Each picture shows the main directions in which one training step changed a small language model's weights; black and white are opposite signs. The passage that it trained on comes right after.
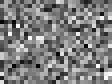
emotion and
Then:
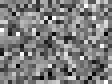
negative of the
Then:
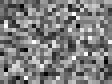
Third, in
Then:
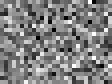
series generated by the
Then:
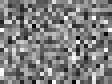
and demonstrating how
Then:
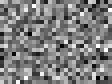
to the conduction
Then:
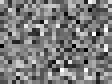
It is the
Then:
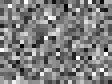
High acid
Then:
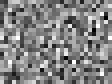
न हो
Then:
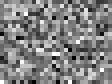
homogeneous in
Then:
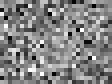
was determined by
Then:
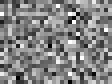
CATH and
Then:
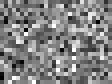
de riftes
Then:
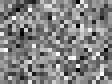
considered explicitly and does
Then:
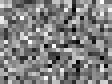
data lie within
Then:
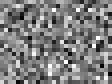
integrates deep learning
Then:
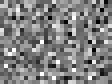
fabricadas de
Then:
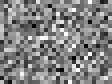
goals and more
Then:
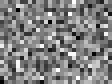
the highest values of
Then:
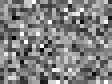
reaching an
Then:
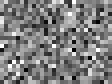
girls education
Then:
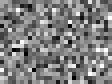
natural amino
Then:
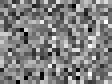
tuned to the
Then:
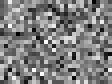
processing techniques,
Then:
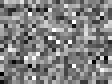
followed flux variations on
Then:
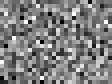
these factors, according
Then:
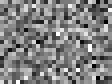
to the results of
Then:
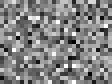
than short-term
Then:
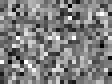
un examen
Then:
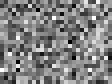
first of the two
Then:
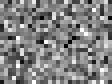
behavior without any
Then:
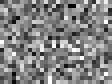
refer to this case
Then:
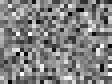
performed for a
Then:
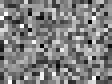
it leads to
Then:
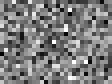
indicator representing
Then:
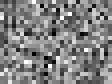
- The recommended
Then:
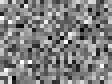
for each frequency component
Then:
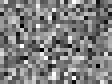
the $B$
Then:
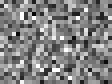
internal viewpoints
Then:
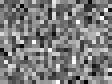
a correlation between the
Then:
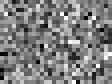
and ethical
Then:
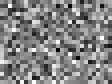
beam response is given
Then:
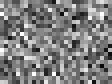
thick hollow
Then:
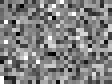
en Co,
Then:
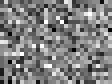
of Islamic
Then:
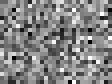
We shall present evidence
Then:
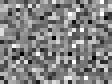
Feng has
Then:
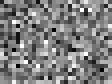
noise in the
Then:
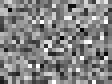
of this paper
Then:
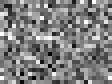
dictated by
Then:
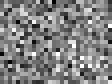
in share towards sustainable
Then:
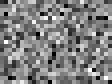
va boshqalar.
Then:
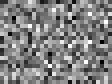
injections of
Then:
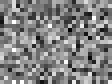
which that arc
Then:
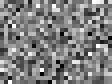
for boosting
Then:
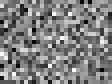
proportions, hence
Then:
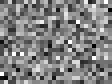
with the prediction by
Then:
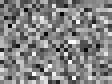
The reasons
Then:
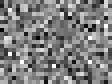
signifies the
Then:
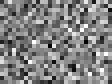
itself in the
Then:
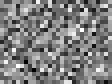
statements in the
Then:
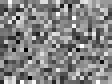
average. This is
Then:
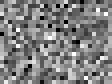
bu uning
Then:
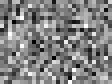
instrumental noise
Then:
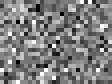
types, including
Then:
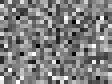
as well as
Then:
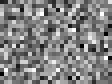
\\ Critic
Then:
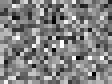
Study Design
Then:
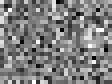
then 5 |
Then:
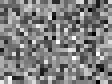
$Y$ the
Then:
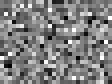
area north of
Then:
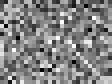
that offers
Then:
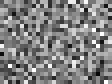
schools in the
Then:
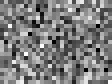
are commonly used
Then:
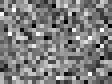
the packets
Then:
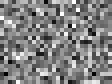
which aims at
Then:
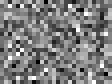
analysis is unable
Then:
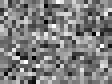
вера в
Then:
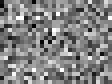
or decreased expression
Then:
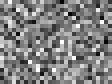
are free, at
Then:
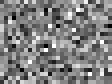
follows: Section
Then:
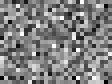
we obtain:
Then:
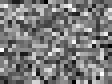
and/or increased
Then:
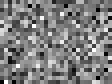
we were able to
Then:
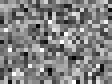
and a decrease in
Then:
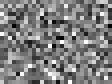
deep knowledge of
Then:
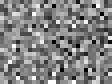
This is not a
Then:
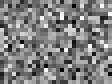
Sciences (DSc),
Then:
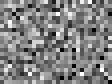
7. Tabla
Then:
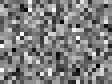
and information used in
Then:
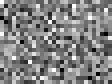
standard body length are
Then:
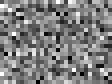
popular e a
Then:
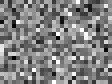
Regression results indicate
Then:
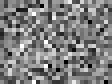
atomic gas in
